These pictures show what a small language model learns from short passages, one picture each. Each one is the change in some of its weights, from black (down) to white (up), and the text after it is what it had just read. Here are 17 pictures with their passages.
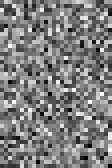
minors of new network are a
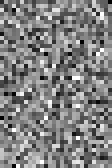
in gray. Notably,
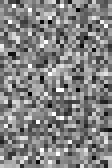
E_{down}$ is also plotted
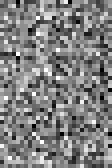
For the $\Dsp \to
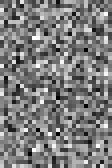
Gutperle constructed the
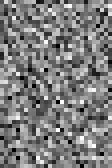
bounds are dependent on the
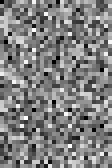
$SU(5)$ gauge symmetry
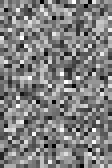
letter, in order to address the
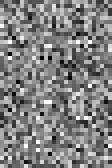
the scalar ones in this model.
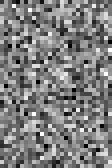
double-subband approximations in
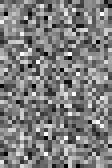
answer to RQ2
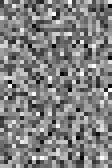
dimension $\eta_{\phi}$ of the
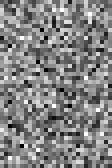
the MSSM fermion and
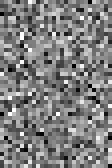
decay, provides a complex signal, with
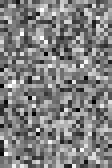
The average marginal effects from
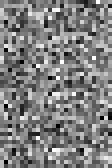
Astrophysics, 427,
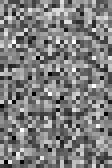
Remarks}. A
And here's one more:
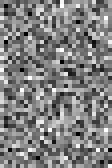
approach, the lower reliance on
